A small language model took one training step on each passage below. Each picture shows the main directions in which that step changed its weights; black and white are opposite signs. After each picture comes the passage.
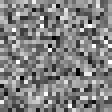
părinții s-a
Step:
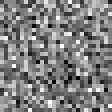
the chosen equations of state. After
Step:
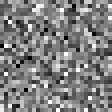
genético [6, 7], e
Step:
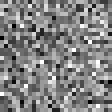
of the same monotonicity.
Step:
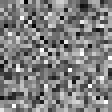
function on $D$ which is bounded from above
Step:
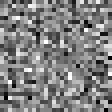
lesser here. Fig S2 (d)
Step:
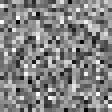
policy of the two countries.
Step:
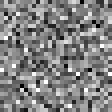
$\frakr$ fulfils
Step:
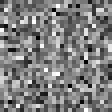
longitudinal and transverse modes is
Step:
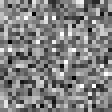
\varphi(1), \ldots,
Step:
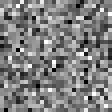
\ref{innerexp}) and
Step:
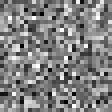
muhit, bo'lajak
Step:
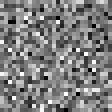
(۵) محدود
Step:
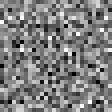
era persona humana;
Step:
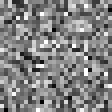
к объединению или
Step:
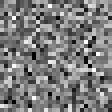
integrated out. The remaining fields are the
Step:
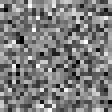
enormously from his teaching and
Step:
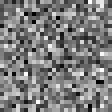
for each beamlet $i \in
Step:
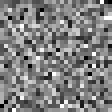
ve elektronik kumanda
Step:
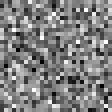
the non-zero effect for those with more
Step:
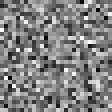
4 : Vue de l'unité
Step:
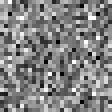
против фитопатогенных
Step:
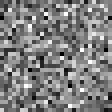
are highlighted with red dots.*
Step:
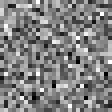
supercurrent in the auxiliary
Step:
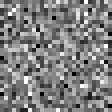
from this section that are highlighted in
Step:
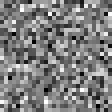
the class of functions $g(.)$
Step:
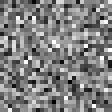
de sujetos. En este
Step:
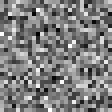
the triangle inequality and the fact that
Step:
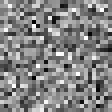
toric manifold $X$. Suppose
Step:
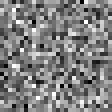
uchun sarf etilgan
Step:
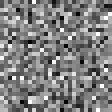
directly from quantum dynamics in systems satisfying
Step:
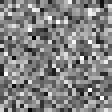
There are two forms of bias
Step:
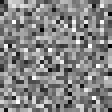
de nombre en 1971 para
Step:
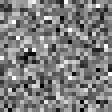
y el respeto de las diversas
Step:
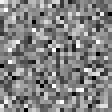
for all $j\geq1$.
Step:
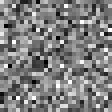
recobrado gran fuerza
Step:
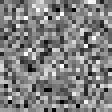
\vskip1ex We fix the parameters
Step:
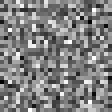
manifold $\mathcal M$ and an analytic
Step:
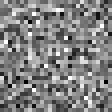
exists a constant $R>0$, independent of
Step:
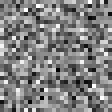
of conformal weight $h=1$. The
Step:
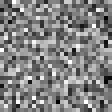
net field threading the system, in
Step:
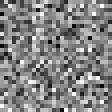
interaction matrix, other works propose to
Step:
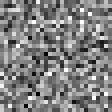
overdense due to its relatively high
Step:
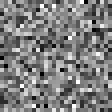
W, \gamma_n \right]
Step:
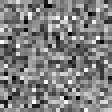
discussed the three SA algorithms. Spall
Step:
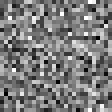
Generative Pre-Trained
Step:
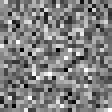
supported as a member of the
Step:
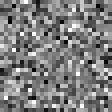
as their movement relies on the
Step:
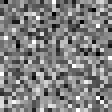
to plane-waves; and
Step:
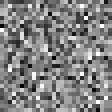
space $M_{g,n} \times
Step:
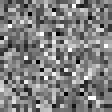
dips observed during TX~Col's
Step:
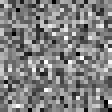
jet and the incoming partons).
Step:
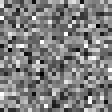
и покрытия (2)
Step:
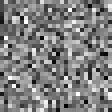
minute). For larger-scale problems, one
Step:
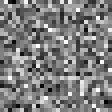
raster, is directly estimated using
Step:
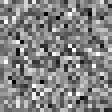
worth of the missing data estimation
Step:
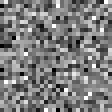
uncertainties on the relevant model parameters
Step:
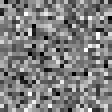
«для других»
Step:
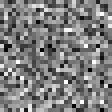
two lemmas. \bigskip Lemma
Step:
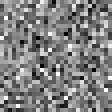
of LSPMLE with other
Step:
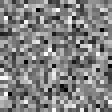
we can now state what the original paper
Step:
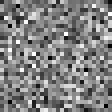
in the 1990s, \prob{} is
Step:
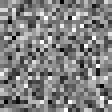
in this case $$ U ( z, T )
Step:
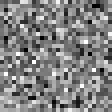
CMD but their variability statistics are
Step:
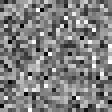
vectors are nonzero and have distinct
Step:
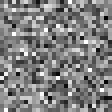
State Medical University, Chief
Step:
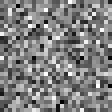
$p\in U$. By construction
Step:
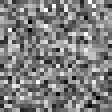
is our only hope to redeem the
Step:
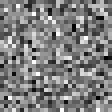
rotor or spin. Each spin
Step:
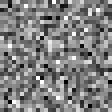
Bu kabi insonlarda,
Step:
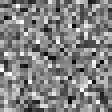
turib dalda berguvchi
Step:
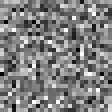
finite fundamental group. Note that the Ricci
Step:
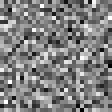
I_{\rm gr}$ be the category whose
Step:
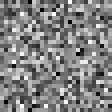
cost-effective DoA
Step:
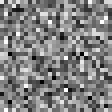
aansprakelijkheid ter
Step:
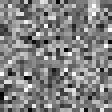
complements other methods such as generalized
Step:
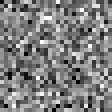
zero-mode, since the field
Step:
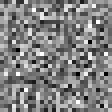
will use the following model of dielectric
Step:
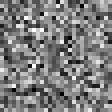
e istanze sociali. È
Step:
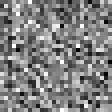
$j$-connected combinatorial
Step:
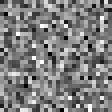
o‘tkazilgan variantdan
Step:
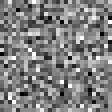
Crish S.D. Distal
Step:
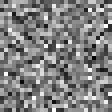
is suppressed by $|{\cal
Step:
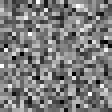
ўз категорияси
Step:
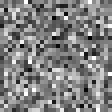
través del desarrollo del
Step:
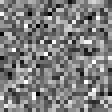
on non-extinction and extinction
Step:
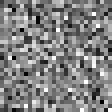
$\xx$ and the Exchangeability
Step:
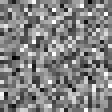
theme of control and emotional
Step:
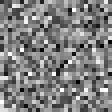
\section*{Introduction} Unlike most
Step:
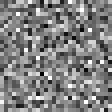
%coefficients whose matrix is real but not
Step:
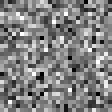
Generators: $ S_0 ,
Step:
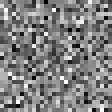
ettirilishi ularning turli
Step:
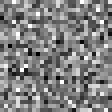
davlatda din davlatdan
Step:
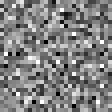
wil men werken aan het
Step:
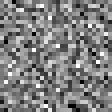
fixed points, equals the alternating
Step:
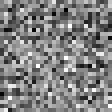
H. Moore and Roger
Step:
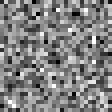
foydalana olmasa
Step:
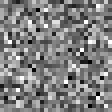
which gives a non exact form is when
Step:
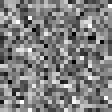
$P$-particles per unit volume
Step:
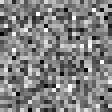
observed sources and determine the molecular
